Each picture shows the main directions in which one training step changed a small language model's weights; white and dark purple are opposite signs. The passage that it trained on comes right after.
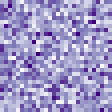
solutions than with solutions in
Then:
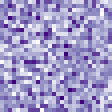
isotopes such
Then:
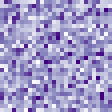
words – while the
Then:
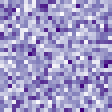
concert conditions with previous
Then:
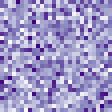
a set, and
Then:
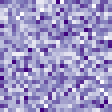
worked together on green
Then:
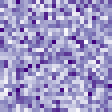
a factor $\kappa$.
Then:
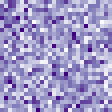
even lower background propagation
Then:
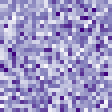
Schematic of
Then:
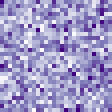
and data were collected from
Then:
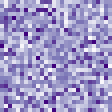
showing two well defined
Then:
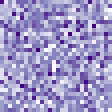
new cases, the
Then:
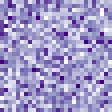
is modulated by the
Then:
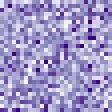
A review of the literature
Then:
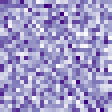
manuscript initial
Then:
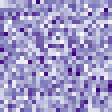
goods Delphi
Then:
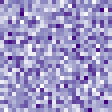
file as a
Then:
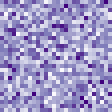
heroin shortage
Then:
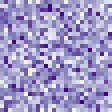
*Natural Language
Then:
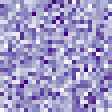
modern methods, as
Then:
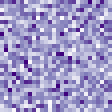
by $S$
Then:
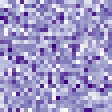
about the driving
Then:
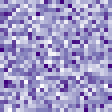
course occur in any
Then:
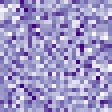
way with minimal
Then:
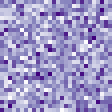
with which people,
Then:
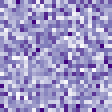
a new element included in
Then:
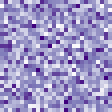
$ Method IT
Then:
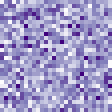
can be used to
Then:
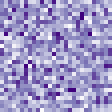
conducted on the loess
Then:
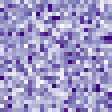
Content based image
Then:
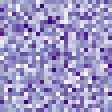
annotated cases for
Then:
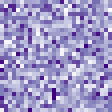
results of the simulations and
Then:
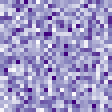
hole doping
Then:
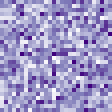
with the sequences
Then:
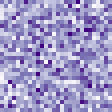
techniques claim the
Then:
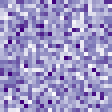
Also, for given
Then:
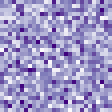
with positive $a$,
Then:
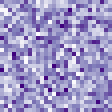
connection. The platform was
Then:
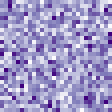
Review Date:
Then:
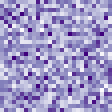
growing season
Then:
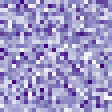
that a decrease in
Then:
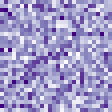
maximum temperature of 201 K
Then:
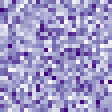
targeting, it's
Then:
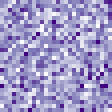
\lvert \alpha
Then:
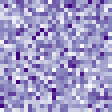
on the history of
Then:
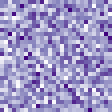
then a QIM
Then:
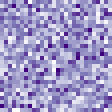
in the case of the
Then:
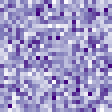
MR as well as
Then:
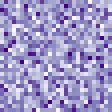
jet speeds are
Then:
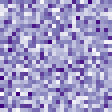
systematic uncertainties of
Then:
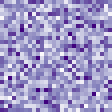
more than once did
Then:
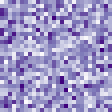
integrating technical and
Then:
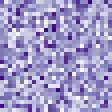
laws of
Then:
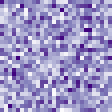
passed to the
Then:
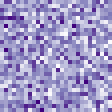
for any interaction, and
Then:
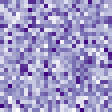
consequence of this
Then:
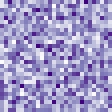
the cycles corresponding
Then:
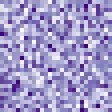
enhancement, a broad
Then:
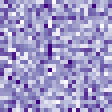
CrS has center
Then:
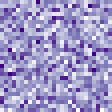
side. The \HI
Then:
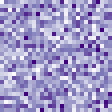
data. In particular,
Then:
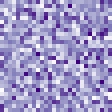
(IR) range of
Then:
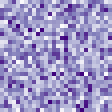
answer this
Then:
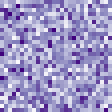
risk of falling
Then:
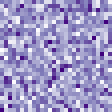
produced working at 40
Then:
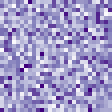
in the maritime
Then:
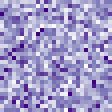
construct an explicit example
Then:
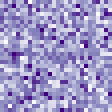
in principle, have
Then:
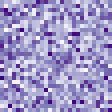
level of agreement, with
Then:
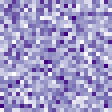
Institute of Modern
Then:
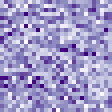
which were eventually
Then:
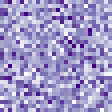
electrical energy by the
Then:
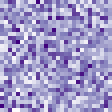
a thin layer of
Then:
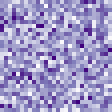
be dual to
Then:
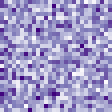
the contribution of the
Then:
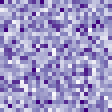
realistic scenario, the
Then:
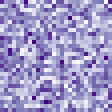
less desirable than
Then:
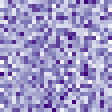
the device will then
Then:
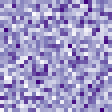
graded by
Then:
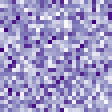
research data are not
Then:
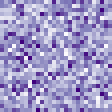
with the reference approach in
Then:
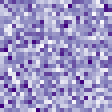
components in this equation are
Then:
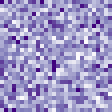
real space in the
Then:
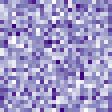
exploring the
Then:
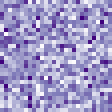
people's reliance on
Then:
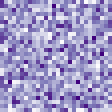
the action of field operators
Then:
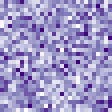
mankind's overall
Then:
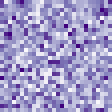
The advent of
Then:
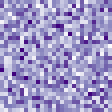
f) The maximum
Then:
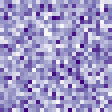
CLEO has
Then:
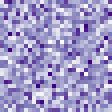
any other varieties
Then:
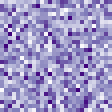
globalization, economic
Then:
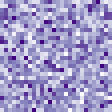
but also in those with
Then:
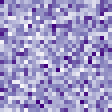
and unity, which
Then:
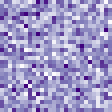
seize power in
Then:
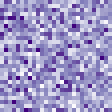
for $N$ up
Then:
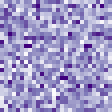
due to the parity
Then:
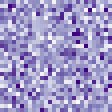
June to
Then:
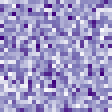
(bottom) is
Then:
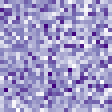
food safety on all
